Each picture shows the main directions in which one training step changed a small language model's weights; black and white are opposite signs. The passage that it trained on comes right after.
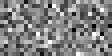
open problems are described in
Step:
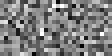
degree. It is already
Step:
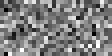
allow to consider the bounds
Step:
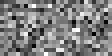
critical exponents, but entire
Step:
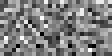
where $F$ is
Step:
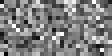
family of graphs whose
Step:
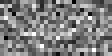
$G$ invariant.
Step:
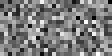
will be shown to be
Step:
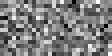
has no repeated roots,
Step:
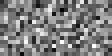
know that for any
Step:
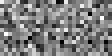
conditions 1-5 above
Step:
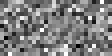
for simple sufficient conditions which
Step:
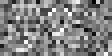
\est \dow Let
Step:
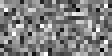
books include this notation
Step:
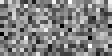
depends on $m$,
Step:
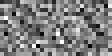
graph $H$ is
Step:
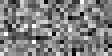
Galilean transformation implies
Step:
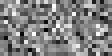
$(\ast)$ is split
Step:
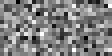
Most of the
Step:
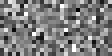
Using the idea of proving
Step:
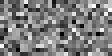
limit trajectories, it is
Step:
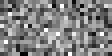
classical construction algorithms and some
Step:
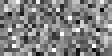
devoted to proving
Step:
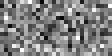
isotypic components
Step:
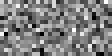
occurs positively in
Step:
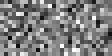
Now consider the quadratic %
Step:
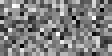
practice typically used to
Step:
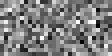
to prove uniform convergence in
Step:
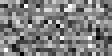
positive definite function with respect
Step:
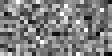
of their environment and
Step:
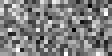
0$, the value of
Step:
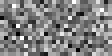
case. It remains to
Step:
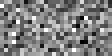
bounding the maximal
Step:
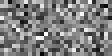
Then we only need to
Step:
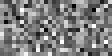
fluctuations $$
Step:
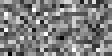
and the spaces in question
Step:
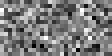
a thresholded
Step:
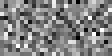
is monotone if $\langle
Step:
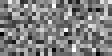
they satisfy the relations
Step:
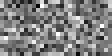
Morrey spaces.}
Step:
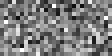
e_1 \leqslant
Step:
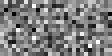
that have the property that
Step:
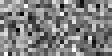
effect of the accuracy of
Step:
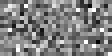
around the defining equations of
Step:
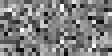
the choice of the algorithm
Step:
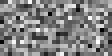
any $\delta \in
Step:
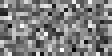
{\sf C} is
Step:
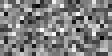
for rectangles.
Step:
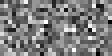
function is the identity
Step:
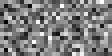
and a corresponding localization
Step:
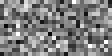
In fact all of them
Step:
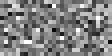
On combinatorial models for higher
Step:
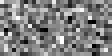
parameter with $D$
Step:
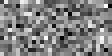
Mosaic itself
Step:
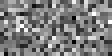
and location of zeros of
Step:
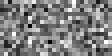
briefly mention this path followed
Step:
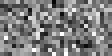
the thinkers seem
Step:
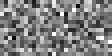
also be rejected by
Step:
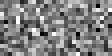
\}$$ one can see
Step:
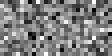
\gamma$ but not
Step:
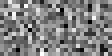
Therefore the right-hand
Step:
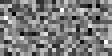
$G$ is an
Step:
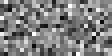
the proof, let us
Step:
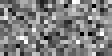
$f$ et le
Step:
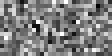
domains. Step 2,
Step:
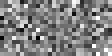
point in making these definitions
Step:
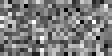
We will prove Theorem
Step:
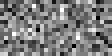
$b$ to
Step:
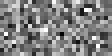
within our basis. Since
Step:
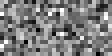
1, x \perp
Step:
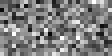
reduced from $\ell$
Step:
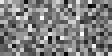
solution we perform a
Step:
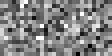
determined elements of ${\bf
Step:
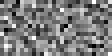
group $G$ with
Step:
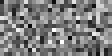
polynomials turns out to be
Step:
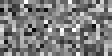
non-Stein strictly
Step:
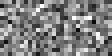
= X \vee
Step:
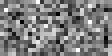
(also commonly,
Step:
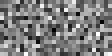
proofs and save
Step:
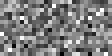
under an iterative approach.
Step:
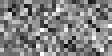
the continuous one in
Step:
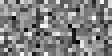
sequences of Pachner
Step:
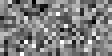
\in B_\delta
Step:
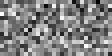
by supp $q$
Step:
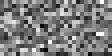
this map is a differentiable
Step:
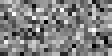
$b$ are
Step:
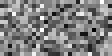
that $A =
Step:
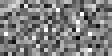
true in general (see
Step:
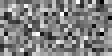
the order topology is
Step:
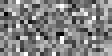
of our analysis, are
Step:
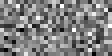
check conventions so
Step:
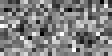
statistical results.** The
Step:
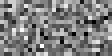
one, two or three
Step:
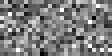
We prove that the existence
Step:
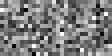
asymptotic upper bound with an
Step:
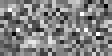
the local coordinates provided near
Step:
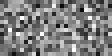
for the latter polynomial,
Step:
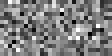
we construct the approximate
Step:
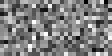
Cam distance is bounded
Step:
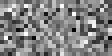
the addition of suitable
